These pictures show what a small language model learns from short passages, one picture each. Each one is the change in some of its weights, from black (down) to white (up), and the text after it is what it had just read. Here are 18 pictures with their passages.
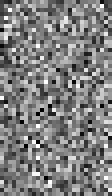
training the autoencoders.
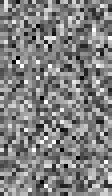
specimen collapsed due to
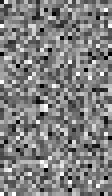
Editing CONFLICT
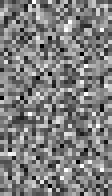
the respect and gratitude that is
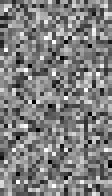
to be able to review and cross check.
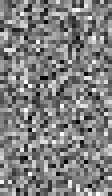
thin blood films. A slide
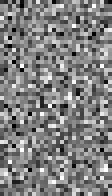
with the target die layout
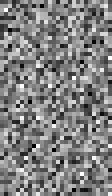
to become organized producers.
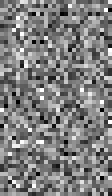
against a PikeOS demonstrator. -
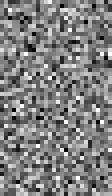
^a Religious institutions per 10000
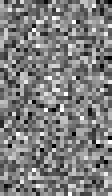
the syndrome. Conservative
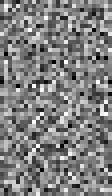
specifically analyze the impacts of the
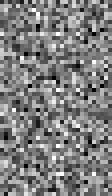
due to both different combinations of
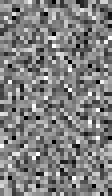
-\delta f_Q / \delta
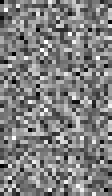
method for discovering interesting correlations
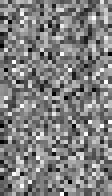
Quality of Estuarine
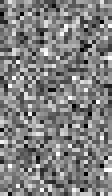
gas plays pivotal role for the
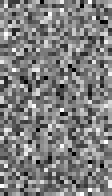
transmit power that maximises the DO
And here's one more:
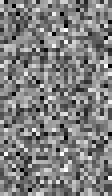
ll CI 95% ul
